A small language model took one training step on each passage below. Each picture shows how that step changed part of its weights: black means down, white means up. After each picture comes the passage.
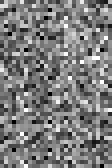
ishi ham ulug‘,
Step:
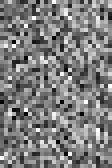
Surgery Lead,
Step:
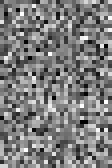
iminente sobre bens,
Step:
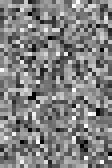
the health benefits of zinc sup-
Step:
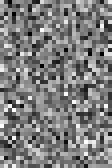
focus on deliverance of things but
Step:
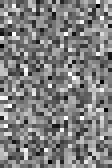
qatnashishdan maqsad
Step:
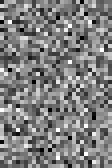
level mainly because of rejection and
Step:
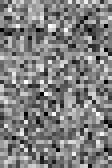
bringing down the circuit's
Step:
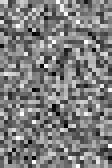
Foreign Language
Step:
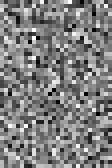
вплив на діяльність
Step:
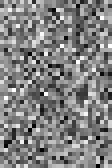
epidemic worldwide
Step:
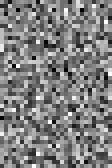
e comparar a resistência
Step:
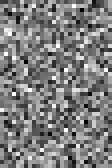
называются «явным
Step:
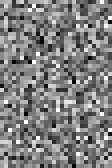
power relations. In this interview,
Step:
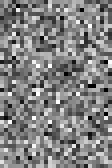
Taro Yamane's formula
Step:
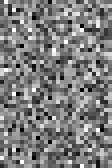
oma tööd
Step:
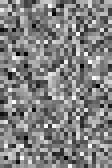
that are classified according to the
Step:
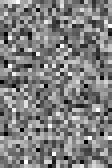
0.0 Vaporization
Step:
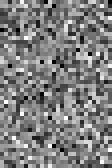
Position. Du kannst den
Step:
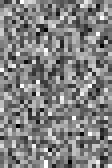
skill against basketball
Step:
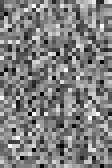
recommendations is crucial. This distance
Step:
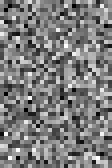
Here we give a brief
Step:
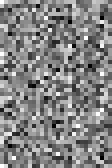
de omgeving waarin
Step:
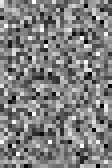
загальним ростом
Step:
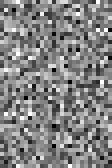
Court judgment in the
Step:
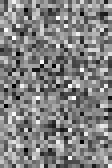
Número de editoriales
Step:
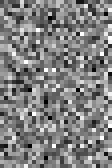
инновационные технологии,
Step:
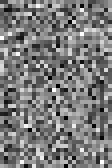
va erkin o'quv
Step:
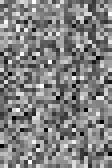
a combination of blue, green and
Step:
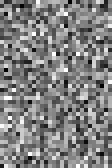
citation query results.
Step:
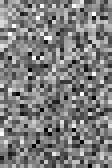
dos pacientes hospitalizados
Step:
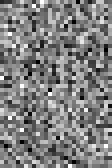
each formulation. Therefore, among the
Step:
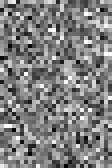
[7–9], distributed quantum
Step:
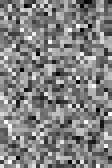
communication⁶. Fig. 1 shows the
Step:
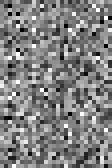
bentuk nyata
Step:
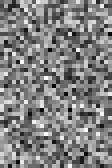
H. Investigation of the
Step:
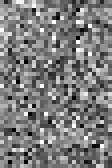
after receiving the subcellular
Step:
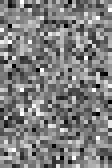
bloom. Algal
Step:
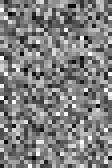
а финансовая экономия в
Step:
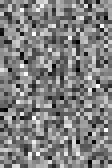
and applications, is emphasized. The
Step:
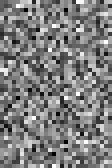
investimentos. De acordo
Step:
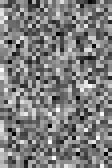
knowledge gap on the impact of
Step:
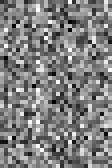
more laborious due to the analysis,
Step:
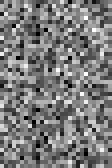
muqaddas hisoblangan
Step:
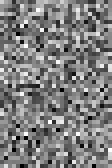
le modèle TAM : Figure
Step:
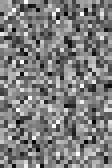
setor social, íntimo e
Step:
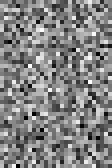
The paper presents ecological and biological characteristics
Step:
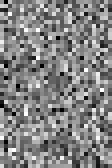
la Amazonía de aquí
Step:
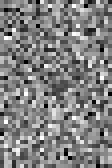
mufay; Aegne;
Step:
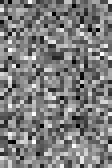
solução desenvolvida utilizando este mesmo
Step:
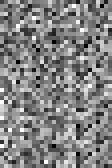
My teachers make an effort to
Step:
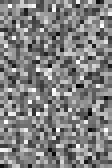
условий для устойчивого
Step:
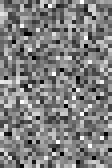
to analyze the characterization of
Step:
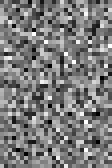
билан қиёси,
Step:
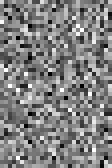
expressava as características de impedância
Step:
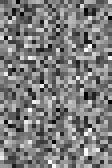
как утверждает
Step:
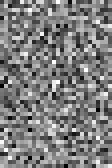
Thai literatures. The
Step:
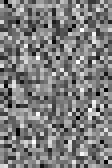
have been evaluated in this direction for the
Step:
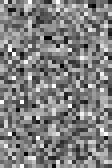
Sobral-Ce e
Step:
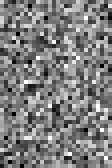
Architect, Department of Technology
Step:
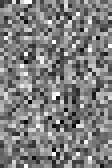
and perinatal morbidity
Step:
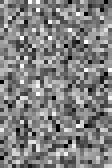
a dose-dependent
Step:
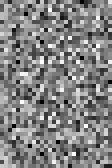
CODE OF PRACTICE
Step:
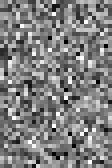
Entre essas obras de
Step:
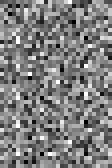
что при неправильном
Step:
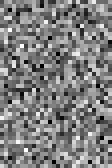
muški pol ploda.
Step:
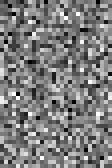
¹Department of Geography and
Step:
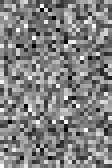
Republik Indonesia harus
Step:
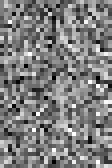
Mark Daryll Overos
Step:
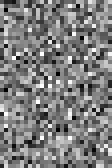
практике для обозначения
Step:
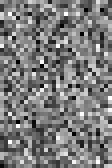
Namoz o‘g‘li
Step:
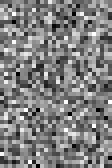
intensity between the merging
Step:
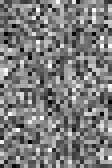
locais de votação.
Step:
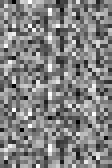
IV. CONCLUSIONS
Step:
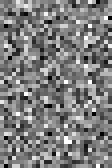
микроскопии на
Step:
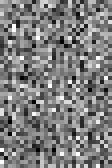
of correlation was used in order to find
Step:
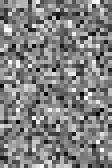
o menús de cualquier
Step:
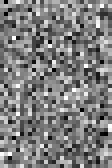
bölge ahali
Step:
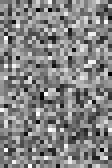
breast stroma elements to
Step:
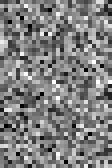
to strengthen the level of the service
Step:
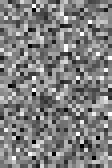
das vulnerabilidades. Disponível em:
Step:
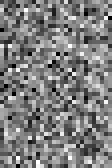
а также систему показателей
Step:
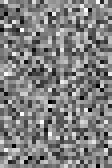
animals. The most difficult aspect of
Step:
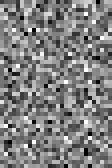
хранить огромные
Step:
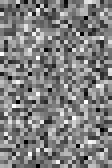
Key words: ontogenesis,
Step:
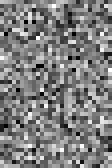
Nurul, H. F.,
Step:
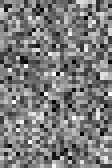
Gipoksiyaning FE tomonidan
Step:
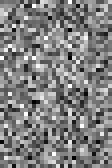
at different temperatures for both
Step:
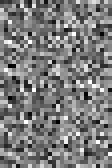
(Бухара) Шодиева
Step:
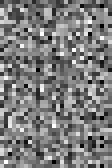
و بخش‌های
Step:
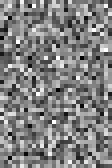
Linguistics* (SIL)
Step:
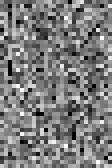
term "technology" in
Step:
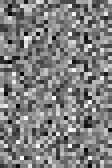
или шире везане
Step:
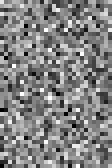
die mit der kombinierten
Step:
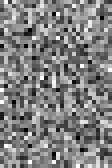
yard trimming,
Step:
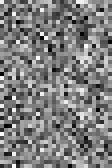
health of people in the community in
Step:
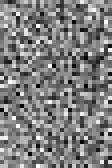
sample solution from standard calibration
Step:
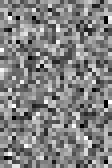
port to send that information, because
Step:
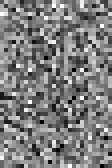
Protocol for an Observational
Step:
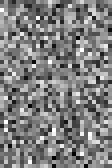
used the GDM to model the
